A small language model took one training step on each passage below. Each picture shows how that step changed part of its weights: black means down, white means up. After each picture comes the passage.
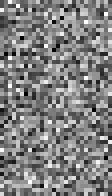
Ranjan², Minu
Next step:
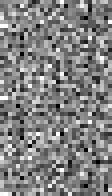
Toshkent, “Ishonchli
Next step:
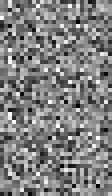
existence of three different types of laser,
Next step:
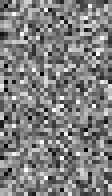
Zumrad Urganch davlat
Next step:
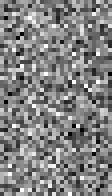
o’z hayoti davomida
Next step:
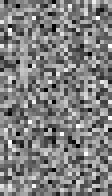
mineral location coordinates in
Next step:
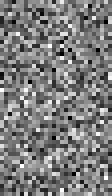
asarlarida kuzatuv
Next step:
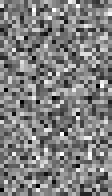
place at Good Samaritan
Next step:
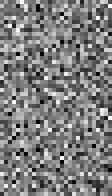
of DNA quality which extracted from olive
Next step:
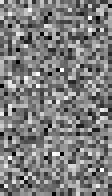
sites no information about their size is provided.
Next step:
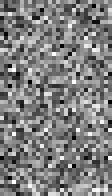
boshqaruv tizimida bozor va
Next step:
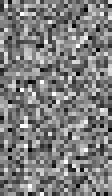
shown in Figs. 5-7 with
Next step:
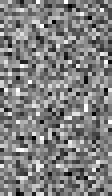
ҳам, бугунги кунда
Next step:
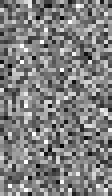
bismuth semiconductor material
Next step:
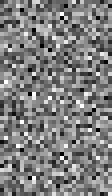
associated with survival in patients with lung
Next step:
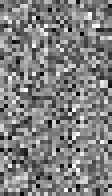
by 6.25%, and their
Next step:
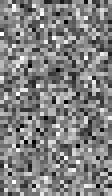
among the perceived Gen-AI literacy
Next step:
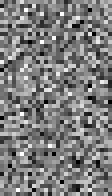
científicas exclusivamente.
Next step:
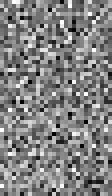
qilish, shuningdek, individual va
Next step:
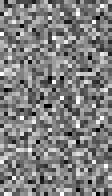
among surgeons, particularly in the
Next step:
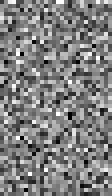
2020 cohort, comprising
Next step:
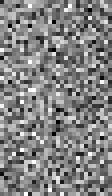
ва таълим жараёнларини
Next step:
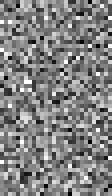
implemented in data collection procedures by the
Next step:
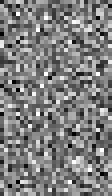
higher number of pods plant⁻¹
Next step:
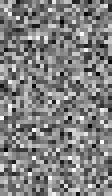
fire has its own characteristic
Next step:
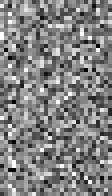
[8] proposed a technique to
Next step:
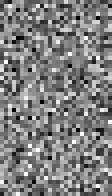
a yellow colour and develop a
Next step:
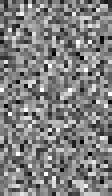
stratejileri (ör.
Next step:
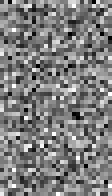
стрімким зростанням
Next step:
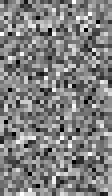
from early-May (del
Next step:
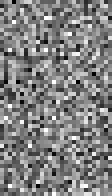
magnitud en sentido contrario".
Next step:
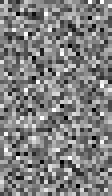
because it has limited features with a small
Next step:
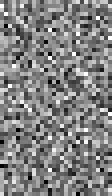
- New York: Palgrave,
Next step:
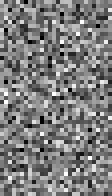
sampling strategy is used in this investigation.
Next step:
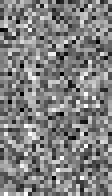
sifatini saqlashni
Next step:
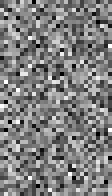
oshirishga yo'naltiriladi.
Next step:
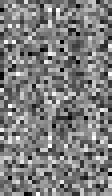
confidence Minor concerns about adequacy of
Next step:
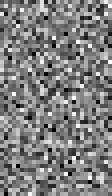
recommended to use a layer between the selected
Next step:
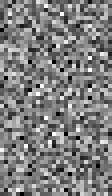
microscopy and receptor
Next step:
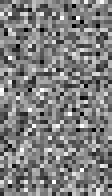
Cousine Islands beach.
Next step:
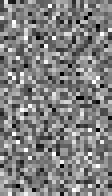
localized infections (8). In this
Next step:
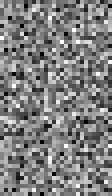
We look forward to seeing many of
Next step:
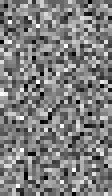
because they believed in the restoration
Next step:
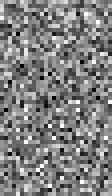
the CSR activities can help banking
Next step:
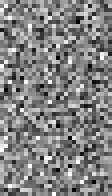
falsos en los registros,
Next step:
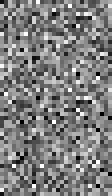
and perceiving positive self identity will have
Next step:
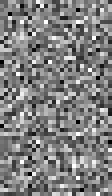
do campo* (1938) para
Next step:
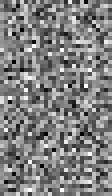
problem-solving skills in students.
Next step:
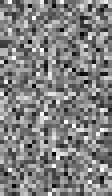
spent by women till the 20th
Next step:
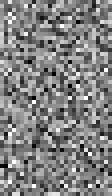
[57]) and its use in
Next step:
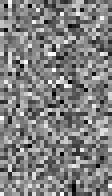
tez aytishlarning roli
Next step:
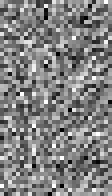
kasalliklar, ko'z
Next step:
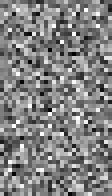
la natura del carceriere,
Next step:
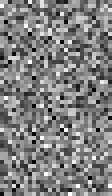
The dimensions of the substrate
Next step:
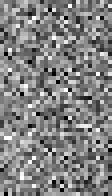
relevance. The use of media tools in
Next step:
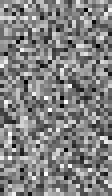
dog, which had two heads.
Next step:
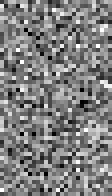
value 50% and diagnostic accuracy was
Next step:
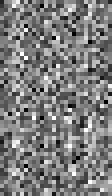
ОТ СТЕПЕНИ
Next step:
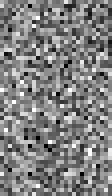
баландлиги ҳосил
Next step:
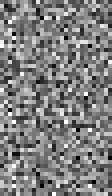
framework, based on the type of learning
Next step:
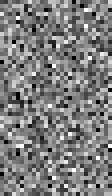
are beyond their existing levels of understanding if they
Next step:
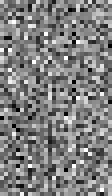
реабілітації [1].
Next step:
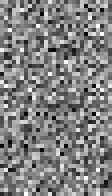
ва ундан юқори
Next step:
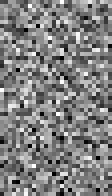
as the caretakers and
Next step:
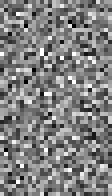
Oncotarget Tumor
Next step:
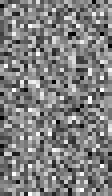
ворога в період
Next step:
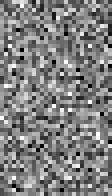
ability to perform the tasks assigned to it
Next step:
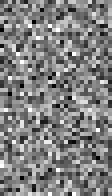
protein in patients with syphilis
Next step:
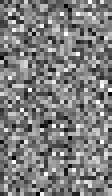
facilities to enable teachers and students to improve
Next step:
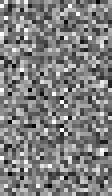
HCV patients as well as in planning
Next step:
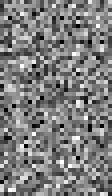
utilizadas para atender às novas
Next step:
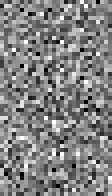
(excluding coronary
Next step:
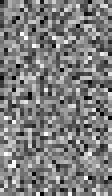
advancements. However, especially in
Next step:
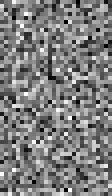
frequency 82 kHz. This fact
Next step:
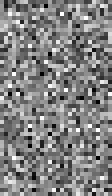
of devotional and instructional literature available
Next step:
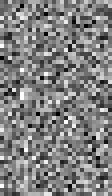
A mussel growth experiment in
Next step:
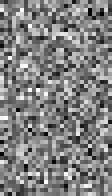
de combustíveis. Já
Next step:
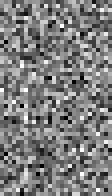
and turbulence modeling. A.
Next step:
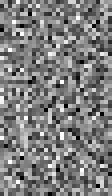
improved because the evaluation process has redistribution
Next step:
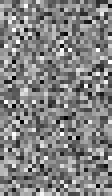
and the P aggregates, as obtained by
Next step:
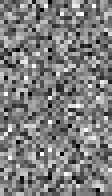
data. Validated analytical methods play
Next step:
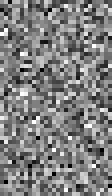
de este relevamiento fueron puestos
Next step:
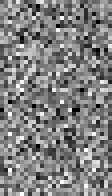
va tarkibining inson uchun
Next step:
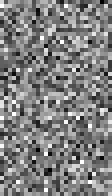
Granger causality test to move from
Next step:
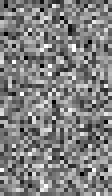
albatta biz boshlangich
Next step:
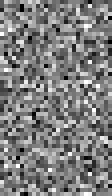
map merging/hopset selection
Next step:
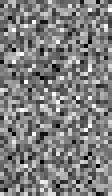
(Shendage & Sathe
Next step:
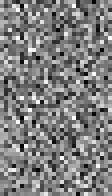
der grösste Schuldner
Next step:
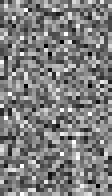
is made out of synthetic materials like
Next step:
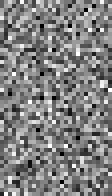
of the interview content, field notes,
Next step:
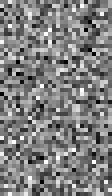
from NHLBI-funded
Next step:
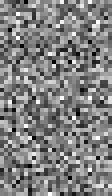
the 1994 wet season at the
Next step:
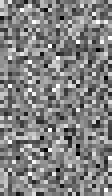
va savod asoslarining didaktik
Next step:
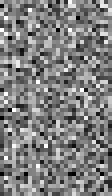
ки зор-зор
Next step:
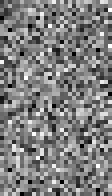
benihoya muhim ahamiyat
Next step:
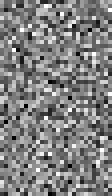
OBE → Sustainable
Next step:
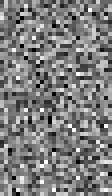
only 50% LRs. Small
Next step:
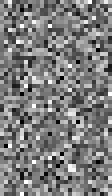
u kontroli korova u
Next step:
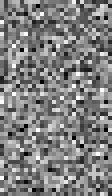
and Applications*, Vol. 2,
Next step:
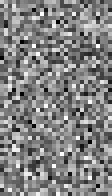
to be identical within the experimental error
